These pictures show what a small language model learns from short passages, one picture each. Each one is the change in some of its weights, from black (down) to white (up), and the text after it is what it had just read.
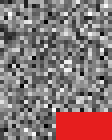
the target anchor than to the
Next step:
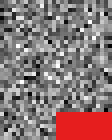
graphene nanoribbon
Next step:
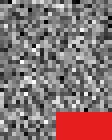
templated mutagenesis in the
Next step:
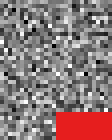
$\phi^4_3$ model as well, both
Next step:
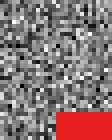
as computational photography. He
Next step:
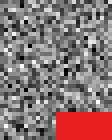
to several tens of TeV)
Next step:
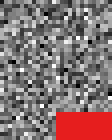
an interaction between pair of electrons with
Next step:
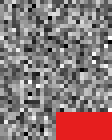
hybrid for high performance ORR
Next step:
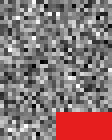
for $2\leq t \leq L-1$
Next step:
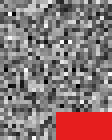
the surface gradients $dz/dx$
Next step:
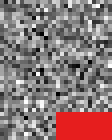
and there are local examples of such objects
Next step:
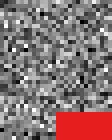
and non-LTE plane parallel
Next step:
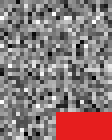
(darkest shade), $N\le
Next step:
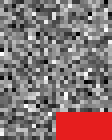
\subsection{Dimming depth --
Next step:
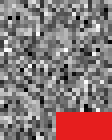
inflationary paradigm that has remained
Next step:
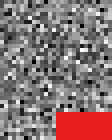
the Universe is 13.7 billion
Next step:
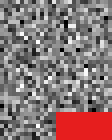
to describe periodic optical systems with
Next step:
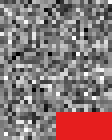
the horizon in infinite coordinate
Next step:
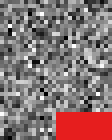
+ \lambda \bigr)^{\gamma}$ in terms
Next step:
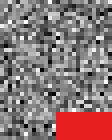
a photon emitted at a radial
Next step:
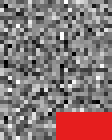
t\right) \end{equation*} where $\eta
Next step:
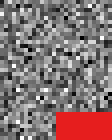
measurement error in $(G-K_{\rm
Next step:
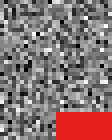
(with minimal lag) led to
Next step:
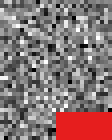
It is now possible to give an algebraic
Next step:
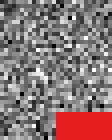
the parent distribution is insensitive to the
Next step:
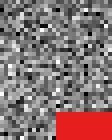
multivariate Gaussian distribution
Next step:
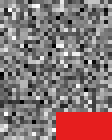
Data Portfolio framework
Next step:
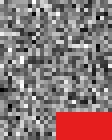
for $\rho_{\textrm{C}}
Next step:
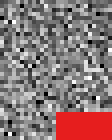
photon virtualities. Some of
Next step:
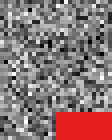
in A2255 resembles the one in
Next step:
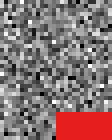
For distributed graph analytics the number of
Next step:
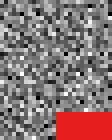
\bea \delta_D a&=&
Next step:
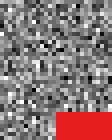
getting the curvature on the base from
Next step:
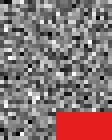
for constitutive relations, geometric symmetry
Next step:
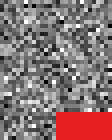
Density Network based Lagrange
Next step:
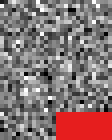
despite the discontinuous material
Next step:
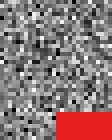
constructed by 3 repeated
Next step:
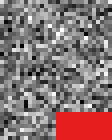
a smallness parameter in analytical calculations. For the
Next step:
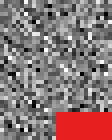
from the cosmological horizon and
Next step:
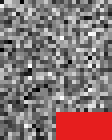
we note that the forces driving the
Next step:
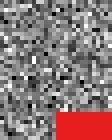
connecting a cluster. One observes
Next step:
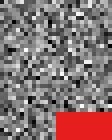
versus $r-i$ color-color
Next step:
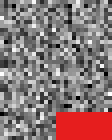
as computing \begin{equation} \langle
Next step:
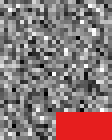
turn by the coordinator. The number
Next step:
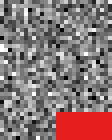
otherwise. So, we have
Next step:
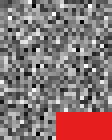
hydro-dynamical simulations that are
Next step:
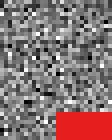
corresponding PSNR values by different methods for
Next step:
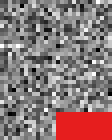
means that for any pair of nodes
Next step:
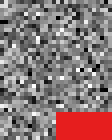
Bell, since Bob and Alice may make
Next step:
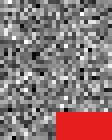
$k$. A free field representation is given and the
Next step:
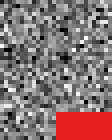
finite mass, reflecting the fact that the effective
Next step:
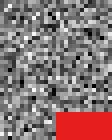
$R_K$ with the parameters of the system.
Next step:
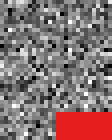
as the unique geometric theory, defined by the
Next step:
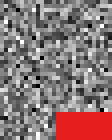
of tenure. One major
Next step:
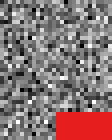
collected under extremely strict
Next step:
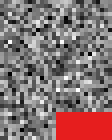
such as x-ray, frequencies.
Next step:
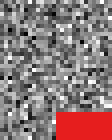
is the trajectory of the particle and $p$
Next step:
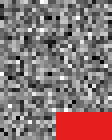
is linked to safety
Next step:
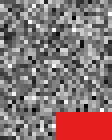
the order of integration and first integrate over
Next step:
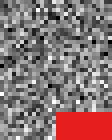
that CSST can provide the first
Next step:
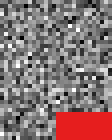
effect in industries with a low reliance
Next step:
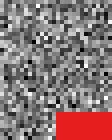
in MOF-74(Cu), where
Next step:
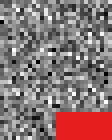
in a bin are normalized by the bin
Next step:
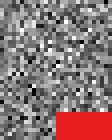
using this measure directly on the rows of matrix
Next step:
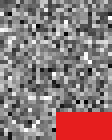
than the size of an individual
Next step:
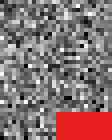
the relationship between relevant energy and
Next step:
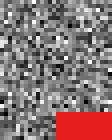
(*PS*): As shown in the upper
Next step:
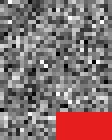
\cite{AE90} as a
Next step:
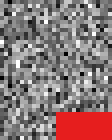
values are too low in comparison with theoretical
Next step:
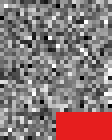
space of dimension $\dim \Lieg$
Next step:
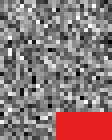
is the Schwartzschild
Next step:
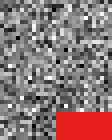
of these processes by both the experimental and the
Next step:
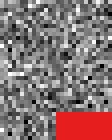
has a counterpart in the framework
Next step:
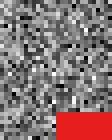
stages. As shown in the right panels of
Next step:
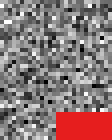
of 10\,MTU, a maximum
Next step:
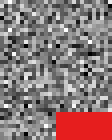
to specifically search for such a signal due to
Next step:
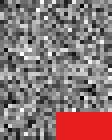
hardware graph $H$, the problem of
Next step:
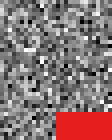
have studied a non-compact version of
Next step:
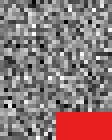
by windowing effects which further complicate their
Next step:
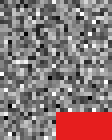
roughly twice as many
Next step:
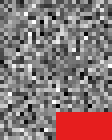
we calculated the electric field distribution of the
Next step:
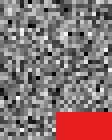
the AFQ Goldstone mode are not
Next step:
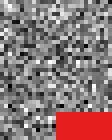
the unstable even modes. The unstable
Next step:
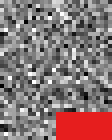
DOS, however the density ranges we
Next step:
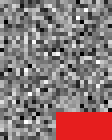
University of Illinois Chicago and
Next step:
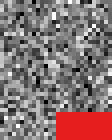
\caption{(color online) The equations of states
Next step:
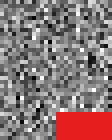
we specified the norm-violating
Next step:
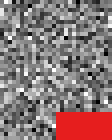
The calculated spin density distribution is shown in (b)
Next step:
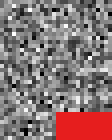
generally agree within 5-20\% depending on
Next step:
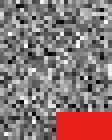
graph, leading to localization phenomena
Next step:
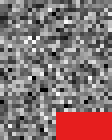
the redshift of the strongest \HI\
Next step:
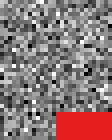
$[D\omega]$ integrates over the
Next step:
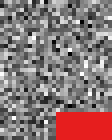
% BibTeX documentation can
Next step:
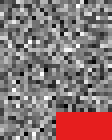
quark and a heavy antiquark interacting
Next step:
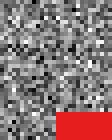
determine, for different redshift bins, the
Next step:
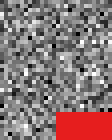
$v_{q}$ is the mean volume
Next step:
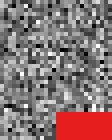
scanning the delay time between pump
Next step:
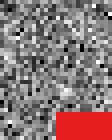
theoretical physics. Indeed, they
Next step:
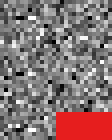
was estimated using the DPMJET
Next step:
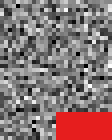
groups of $R$ and $S$
